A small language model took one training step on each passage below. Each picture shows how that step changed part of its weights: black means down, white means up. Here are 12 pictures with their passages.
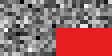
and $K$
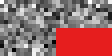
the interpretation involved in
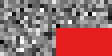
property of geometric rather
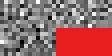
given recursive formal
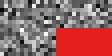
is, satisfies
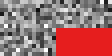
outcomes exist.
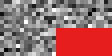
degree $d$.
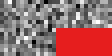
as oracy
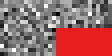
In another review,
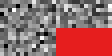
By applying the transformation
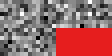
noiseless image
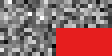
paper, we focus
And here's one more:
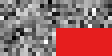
was subsequently
